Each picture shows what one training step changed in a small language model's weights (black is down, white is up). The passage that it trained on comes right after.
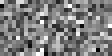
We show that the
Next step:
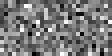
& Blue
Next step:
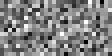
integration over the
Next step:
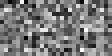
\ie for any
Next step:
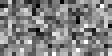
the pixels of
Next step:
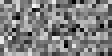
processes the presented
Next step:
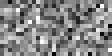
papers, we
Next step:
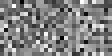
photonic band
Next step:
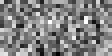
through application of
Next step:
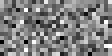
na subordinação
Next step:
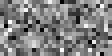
the projective
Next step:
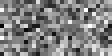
determined by
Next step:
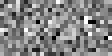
first approximation of
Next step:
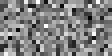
tal vez el
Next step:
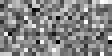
transport, which is
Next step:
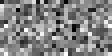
but of course
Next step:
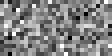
reveal to the
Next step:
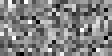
as an Art of
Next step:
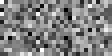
all analyzed
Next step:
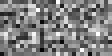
da distinguere
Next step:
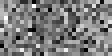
baseline within
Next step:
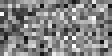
aligned with the
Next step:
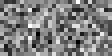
that the choice
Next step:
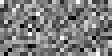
à adoção de
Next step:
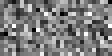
een compromis
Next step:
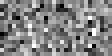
uma revisão
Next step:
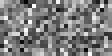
– cel care
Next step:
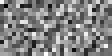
This study was
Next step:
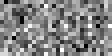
the context of
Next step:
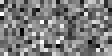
objects with {\it
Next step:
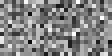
Press} }
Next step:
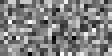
guruh va
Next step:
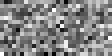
from the underlying
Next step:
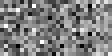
a unitary
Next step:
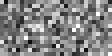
no interference terms between
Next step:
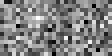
with our KGF
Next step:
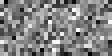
their CMB and
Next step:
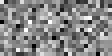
which are singular due
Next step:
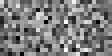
bir tirik
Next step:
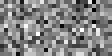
ratio of
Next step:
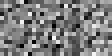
alterações no
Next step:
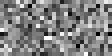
wider than the
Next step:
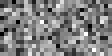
in \In.
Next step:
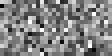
localization function
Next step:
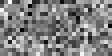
the modes with a
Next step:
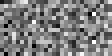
proceso de
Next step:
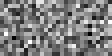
a chacina de
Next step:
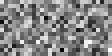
experiences a
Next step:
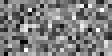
closed under the
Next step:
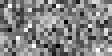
in d-wave
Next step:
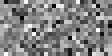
the area of the
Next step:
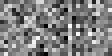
authority, different
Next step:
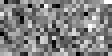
the least, an
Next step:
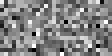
sections review
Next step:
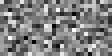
Towards a
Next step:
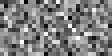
Large Scale
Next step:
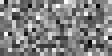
states constituted
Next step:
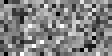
the transformation of the
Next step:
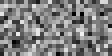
sale de
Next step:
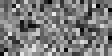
km ni
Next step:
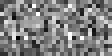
performance de la
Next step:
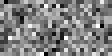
the predicted
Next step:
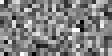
temperature expansion
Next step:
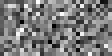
final cost per
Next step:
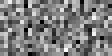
imijga ega
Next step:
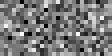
bo'lsa -
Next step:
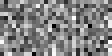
BSM signals
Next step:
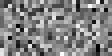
to results of observations
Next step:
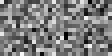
analysis stages.
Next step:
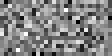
multiple dimensions
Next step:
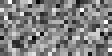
questions, we
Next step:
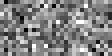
the two known
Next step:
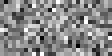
approximations of the
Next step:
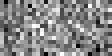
surface density of the
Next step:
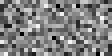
чем 9
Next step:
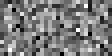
to define a
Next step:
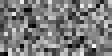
puderam ser
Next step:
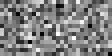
busca de
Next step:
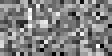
se avalia
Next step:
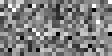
É visto
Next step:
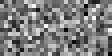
carries a
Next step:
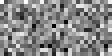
of Medical
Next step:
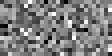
energy surfaces are
